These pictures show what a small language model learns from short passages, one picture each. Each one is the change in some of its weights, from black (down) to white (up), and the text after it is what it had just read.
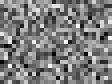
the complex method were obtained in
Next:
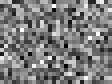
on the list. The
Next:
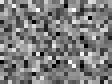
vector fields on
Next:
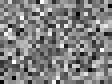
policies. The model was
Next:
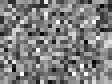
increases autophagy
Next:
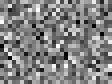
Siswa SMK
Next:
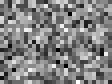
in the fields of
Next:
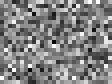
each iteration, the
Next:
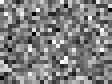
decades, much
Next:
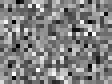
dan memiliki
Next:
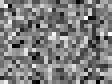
given Keywords:
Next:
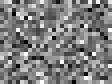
out for three distinct
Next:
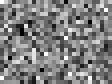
for all, and any other use
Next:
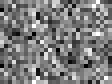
curved, curved,
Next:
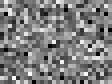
niet kunnen
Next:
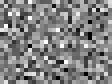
yang cukup
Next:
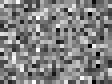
und Operatoren
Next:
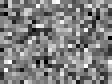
generiert sind,
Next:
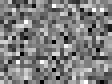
capability Availability of
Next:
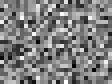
The partial cyclic
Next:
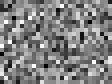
the Potts model the present
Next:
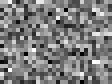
of 1.3, showing
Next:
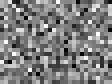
of such software
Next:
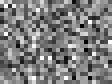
thing about storing
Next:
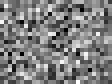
In this study stability of
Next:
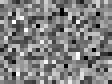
where $m = 0,
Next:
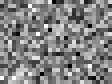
and obtain (17) $\quad
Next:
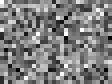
more on this construction, see
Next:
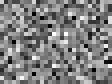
el control vectorial y
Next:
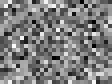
from NL) 4 Test
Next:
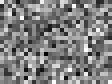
assess emotions and
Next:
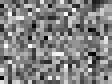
equations have been obtained:
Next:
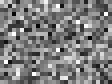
also relatively high. In
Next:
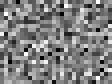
daarmee vervalt
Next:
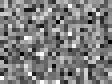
o mixtos.
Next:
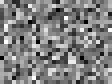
there is $\delta > 0$
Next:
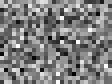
the national economy.
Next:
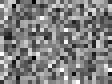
the limit of classical
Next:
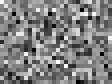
planting, the main
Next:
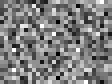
privatization of
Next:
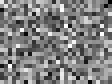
the use of different criteria
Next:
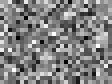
of interdisciplinary
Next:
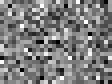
responsible for them.
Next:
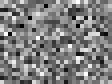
thus puts a
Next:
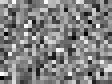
kunga kuchayib
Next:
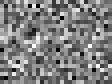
comorbilidades y
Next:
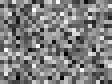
simple measure would
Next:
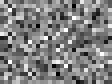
main constructions of the different
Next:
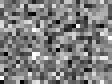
separation of variables:
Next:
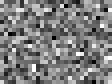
parameologik birlikning
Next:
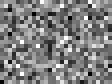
vertices. It is
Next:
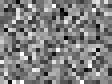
by setting $u =
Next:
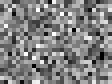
authors: read and
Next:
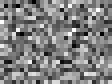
``On the
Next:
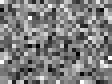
to the importance and finally
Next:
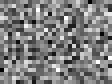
Fragments caused
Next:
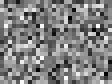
is given by the equation $$
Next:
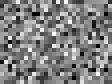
exactly mean the following
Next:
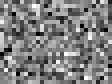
Almogren, A.,
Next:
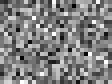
was centrifuged at
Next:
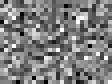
non-trivial vector
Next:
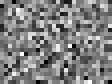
operator $P+W$
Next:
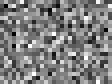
\R^m$ such that
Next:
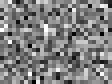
of men and women,
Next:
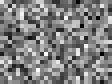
respectively, represent the
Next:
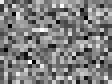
los milenios
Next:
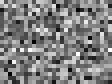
the connections among
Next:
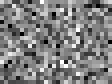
real cases. It also
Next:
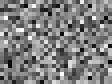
\in K$ we have
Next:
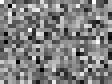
calculations for the
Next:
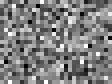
$s$, which is not
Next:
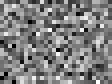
é, que, mesmo
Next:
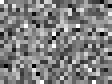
remark that {\bf
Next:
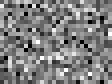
o'tish til
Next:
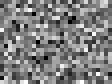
dissertation contains
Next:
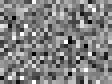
fine region includes
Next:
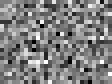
fato de apresentar
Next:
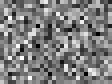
нарушения с
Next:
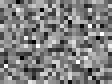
period is an important
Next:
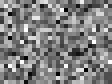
100 h, it was only
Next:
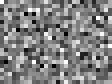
hierarchical facility
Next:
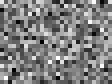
the molecular genetic
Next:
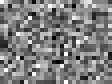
to projections onto
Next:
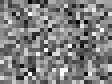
Adjustment Test
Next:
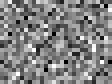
of these tools in the
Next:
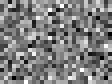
think when someone
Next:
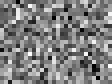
by $\Monesma$
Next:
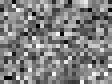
topganligini va har
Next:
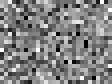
of a pencil of
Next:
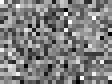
more details). As
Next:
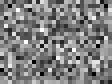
properties enable them to
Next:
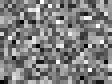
B., On certain
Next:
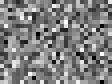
isomorphism and we have the
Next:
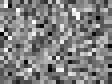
meat, both salt
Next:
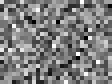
Ziel, das noch
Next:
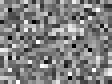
dan kondisi
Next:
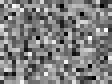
que configura a relação
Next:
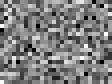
been used to deposit a
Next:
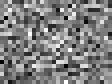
impact resistance.
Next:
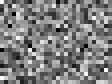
los tiempos de
